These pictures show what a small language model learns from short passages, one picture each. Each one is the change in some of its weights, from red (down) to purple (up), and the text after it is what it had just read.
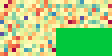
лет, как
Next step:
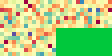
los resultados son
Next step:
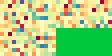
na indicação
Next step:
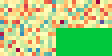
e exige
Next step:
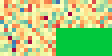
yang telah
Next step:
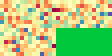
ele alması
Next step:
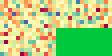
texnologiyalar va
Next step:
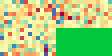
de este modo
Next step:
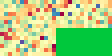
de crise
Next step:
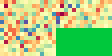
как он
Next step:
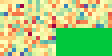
du blev
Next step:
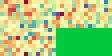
there are
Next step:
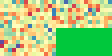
de voorkeur
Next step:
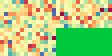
de un solo
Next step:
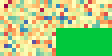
закон от
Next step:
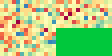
teoría de
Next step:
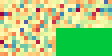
do Espectro
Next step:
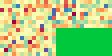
y escribe
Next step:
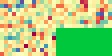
avaliados para
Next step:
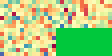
tenu de
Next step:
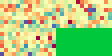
pour but de
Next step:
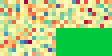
a partir:
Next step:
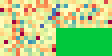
y transformador
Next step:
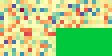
manusia yang
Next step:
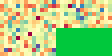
su publicación
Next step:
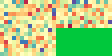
de formación y
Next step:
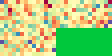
biji pada
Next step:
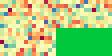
nie daje
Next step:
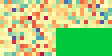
Fomenta el
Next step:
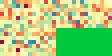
aniq va
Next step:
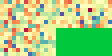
Journal of
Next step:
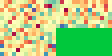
jonli va
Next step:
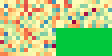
e posterior
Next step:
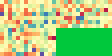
and Context
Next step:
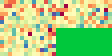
ва бир
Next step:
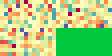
costes y
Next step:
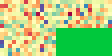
derecho de
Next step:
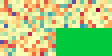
va unga
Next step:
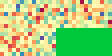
a híres
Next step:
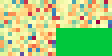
de recursos
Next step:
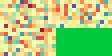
formação da
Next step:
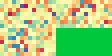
- Brasil
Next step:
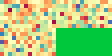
olib jang
